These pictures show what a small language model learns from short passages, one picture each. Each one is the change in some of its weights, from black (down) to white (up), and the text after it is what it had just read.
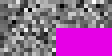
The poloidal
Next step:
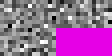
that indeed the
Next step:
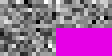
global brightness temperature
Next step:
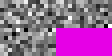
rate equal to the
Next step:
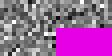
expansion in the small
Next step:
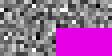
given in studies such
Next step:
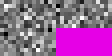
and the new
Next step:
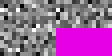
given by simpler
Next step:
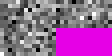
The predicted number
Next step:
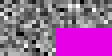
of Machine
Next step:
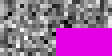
intersect the
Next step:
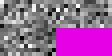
string theory
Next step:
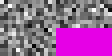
the topology of
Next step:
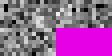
zero loci of
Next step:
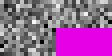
high purity
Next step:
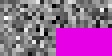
$, which is
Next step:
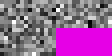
systems, Game
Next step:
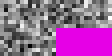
described only by a
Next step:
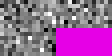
reason to fix
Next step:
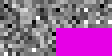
from each channel is
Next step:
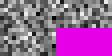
the incident
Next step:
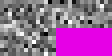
to confinement
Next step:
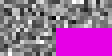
we considered previously
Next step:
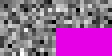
leaving out one
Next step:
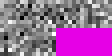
growth rates for the
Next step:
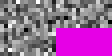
perspective for
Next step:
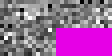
all the cases and
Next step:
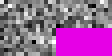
the channels as a
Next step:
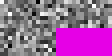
survey, we
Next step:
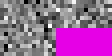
on the grounds
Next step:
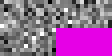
consider the same
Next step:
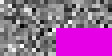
Since no such
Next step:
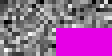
particular special case
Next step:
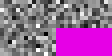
the carrier
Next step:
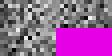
The dispersion relations
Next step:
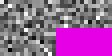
the universe of
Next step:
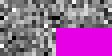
follows we shall
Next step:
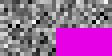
thermal characterization tool
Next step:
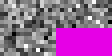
a representative
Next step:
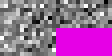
direct stellar radiation;
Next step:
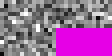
also analyzed the
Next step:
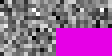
$t$ as
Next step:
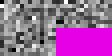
map} &
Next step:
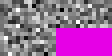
again that currently
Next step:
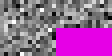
case annihilation
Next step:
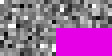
[3] defined
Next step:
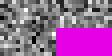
is chosen as
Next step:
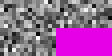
mass and the
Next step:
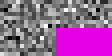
findings suggest
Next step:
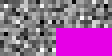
outside the
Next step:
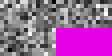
resulted only 1
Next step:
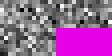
implemented following the
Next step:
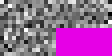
the low temperature region
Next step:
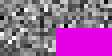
$\alpha$ in
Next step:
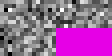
estimated signal parameters are
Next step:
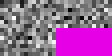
carry out statistical
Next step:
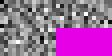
discrepancy to
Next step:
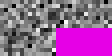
profiles, a
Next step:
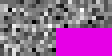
is trained to
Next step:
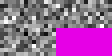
cutoff frequency
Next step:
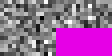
flows by
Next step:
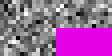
are also the main
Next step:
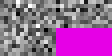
Simulation Package
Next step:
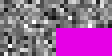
measurements, single point
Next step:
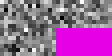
energy), using the
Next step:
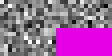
the VHE
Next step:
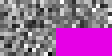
a unique feature
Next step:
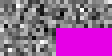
LISA data
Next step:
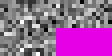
by the following
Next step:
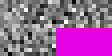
listed in
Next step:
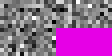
ensemble similar
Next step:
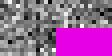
generation, our framework
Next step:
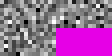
demonstrate that there
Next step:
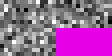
will provide the very
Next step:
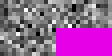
SM with including
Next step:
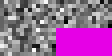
This is important given
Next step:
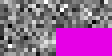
It is the gas
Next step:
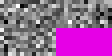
models. Note that
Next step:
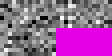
is to show that
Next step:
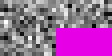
step, vertex
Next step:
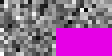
The Journal of
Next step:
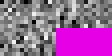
$\alpha \sim
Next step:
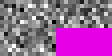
eigenvalues and
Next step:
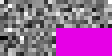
the operations of
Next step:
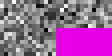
region of the
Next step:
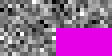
are going therefore
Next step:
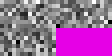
optimisation of multiple
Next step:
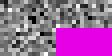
containers with
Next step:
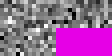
excluded from
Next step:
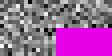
assume that the SN
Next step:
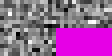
time derivative
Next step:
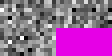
do not leverage
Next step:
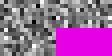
we obtain a
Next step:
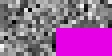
The latter objects,
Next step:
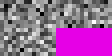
\eeq with
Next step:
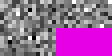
convention, with
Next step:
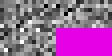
from $S$
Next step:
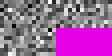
have been proposed.
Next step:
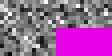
window is not
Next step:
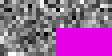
in small enough
